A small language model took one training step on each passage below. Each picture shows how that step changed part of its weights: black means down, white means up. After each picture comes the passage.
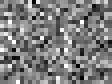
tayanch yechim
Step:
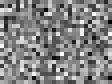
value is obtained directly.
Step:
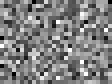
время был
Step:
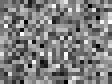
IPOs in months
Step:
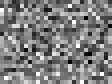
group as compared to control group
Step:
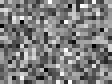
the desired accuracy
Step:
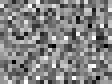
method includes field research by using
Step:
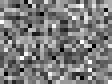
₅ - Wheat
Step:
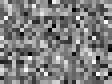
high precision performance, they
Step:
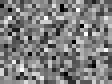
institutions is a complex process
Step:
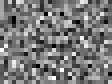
mustaqil va u
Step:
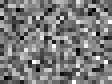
Oilada bolalar
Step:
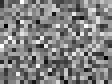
dosimetry applications.
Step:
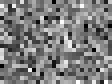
more than a refinement of
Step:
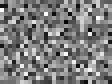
the fact that “In 2023,
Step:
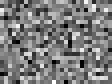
water. Using
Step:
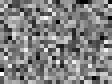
strictly convex at
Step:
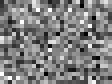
changing directions at rate
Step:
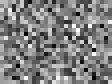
Join the Together
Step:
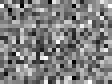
take the energy momentum
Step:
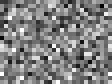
fixed excitation position
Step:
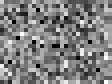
for the analysis of variables
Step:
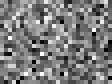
la función de ser un
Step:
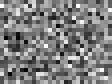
for waste tax rewarding
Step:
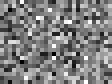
replacement operator
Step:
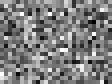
These variations might cause
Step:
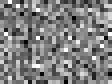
$\epsilon$ in each
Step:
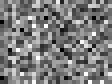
қайси бири
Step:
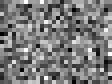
G. Holling,
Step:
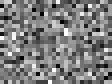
[3]. Therefore, it
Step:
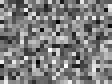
be captured using
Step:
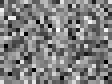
people in the category
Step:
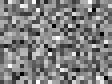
staining on top of the
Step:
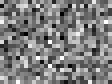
kutubxona ham
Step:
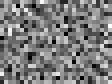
esse mavzularga
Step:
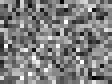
for important for disentangled
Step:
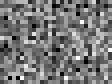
SP, Patel
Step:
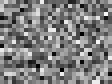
diagnosed type 2
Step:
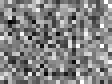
emphasizes the
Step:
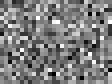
entre danger et risque
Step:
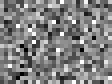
and equality on Internet"
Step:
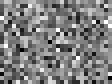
reflection symmetry
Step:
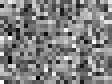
clothing and clothing
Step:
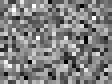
complete nucleotide
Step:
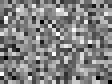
present relevant RM
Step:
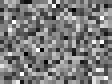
previously existing,
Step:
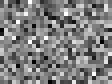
and distance education are
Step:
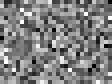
est la contestation de la
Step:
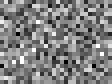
indicated the variation in national
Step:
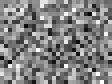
with national and international
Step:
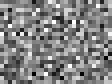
magnetic susceptibility
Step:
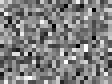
has to be transformed into a
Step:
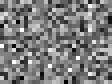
Деятельность, по
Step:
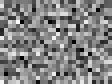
works of the world
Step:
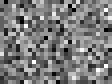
Akana J. \and
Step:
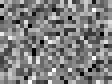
de la faille y est
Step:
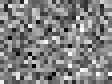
the next decision,
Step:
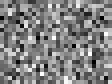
with mean field theory.
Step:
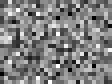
required and a variety of
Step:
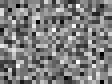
cell numbers.
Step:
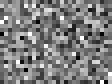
maior incidência de
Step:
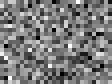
A kvantitatív
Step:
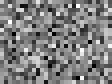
was identical. In the y
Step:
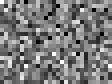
en discussies in
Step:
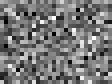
USA ²Cal
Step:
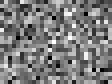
three combinatorial
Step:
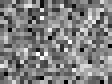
blue circles show the
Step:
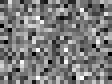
maps at 1-km
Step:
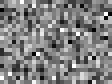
umrining ma‘lum
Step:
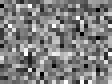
been used widely as a
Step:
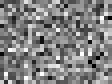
look for the presence of
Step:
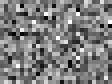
to habitat selection
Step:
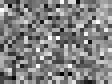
observed from the ground so
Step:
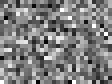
obtained dipole moments are
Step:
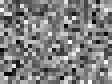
to create the new state as
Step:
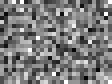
masyarakat tidak
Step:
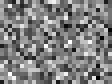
each spectrum. Both
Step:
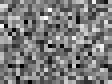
modern medicine,
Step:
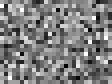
body mass index
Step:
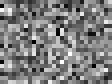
of the depression of the
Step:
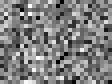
the null boundary.
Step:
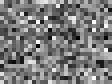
"struc", // The
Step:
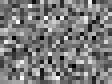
xonasida interfaol
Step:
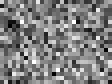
the nanofibers were
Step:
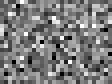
dapat berjalan
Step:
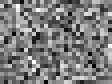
In recent years, social
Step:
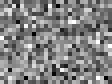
is to set $48$
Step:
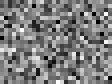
further computation. In
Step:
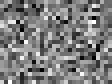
и профессиональной
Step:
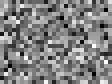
recombination using the following
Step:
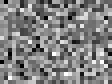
signal to noise ratio
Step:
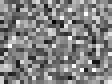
be excited and driven
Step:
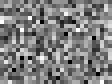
and momentum transfer that
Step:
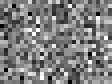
- Ijroiya
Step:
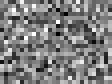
bartaraf etish
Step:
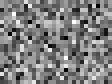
action, $S=\int
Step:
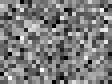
*Raport anual:
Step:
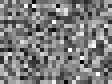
of safety devices
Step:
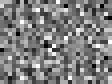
participação nesse evento
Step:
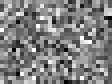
case. On the other
